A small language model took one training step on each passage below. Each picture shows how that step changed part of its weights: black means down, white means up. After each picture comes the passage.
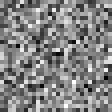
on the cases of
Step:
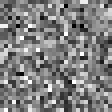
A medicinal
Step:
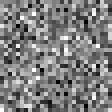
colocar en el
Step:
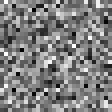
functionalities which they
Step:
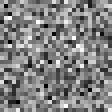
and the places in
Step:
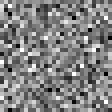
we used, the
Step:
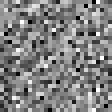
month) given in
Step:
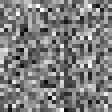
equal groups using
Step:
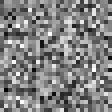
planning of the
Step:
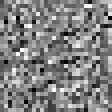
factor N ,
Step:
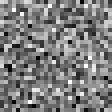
and discrete
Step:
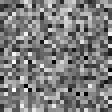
results were obtained by
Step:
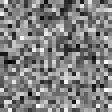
rate, and
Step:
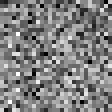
is a result of the
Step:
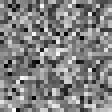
0$. We sometimes
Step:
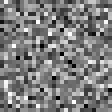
Other edits
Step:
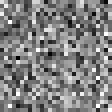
work, but was
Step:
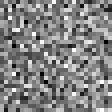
– Boletins
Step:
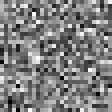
de calidad,
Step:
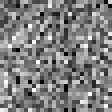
literature: 1.
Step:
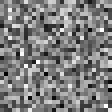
will serve to
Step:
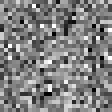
assigned an
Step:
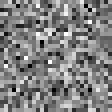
generation at most
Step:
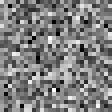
this mapping is
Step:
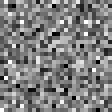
The map $\Delta$
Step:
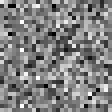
where $H$ is
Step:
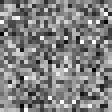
the groundwater
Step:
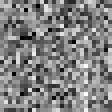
urnim din
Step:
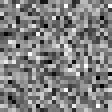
sequence is, in a
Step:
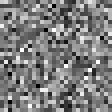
a point $x$
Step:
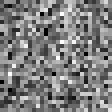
finite radius.
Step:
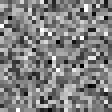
polygons the
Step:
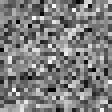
when deriving
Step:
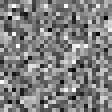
dicho auto
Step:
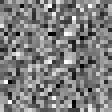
Dimension Theorem)} Let
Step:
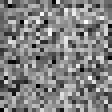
и равен
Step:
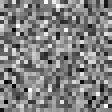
in the approximating
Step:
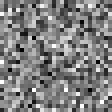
was mixed
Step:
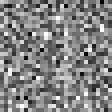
the interval and since
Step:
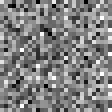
$C$ which is
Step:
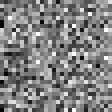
were within ± 3
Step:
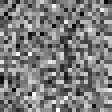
de ementas
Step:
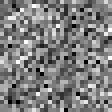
patients in the
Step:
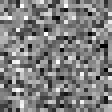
the delivery
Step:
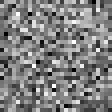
active use of
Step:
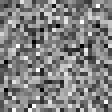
main results of this
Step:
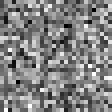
a society where
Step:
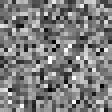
IN THE
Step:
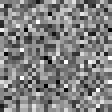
from $C$ by
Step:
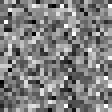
empty set.
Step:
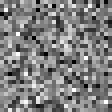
is a smooth
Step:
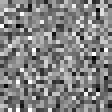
so the sample space
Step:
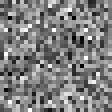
it's important to
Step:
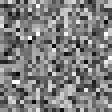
Its proof is,
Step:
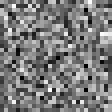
The Weibull
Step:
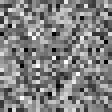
the limit set of an
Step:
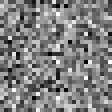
those of the
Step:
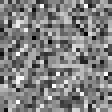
densities of the
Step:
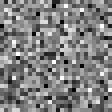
value chains in
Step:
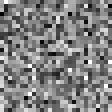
things work, we
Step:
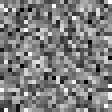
las formas de
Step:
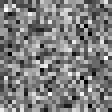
submission to
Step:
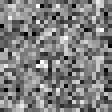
model. For the following
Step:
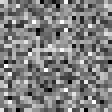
this thesis are
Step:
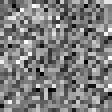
patients during
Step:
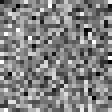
Перш за
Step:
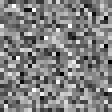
simpler notation
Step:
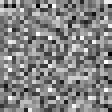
que entiende
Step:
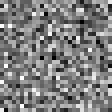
We do not know if
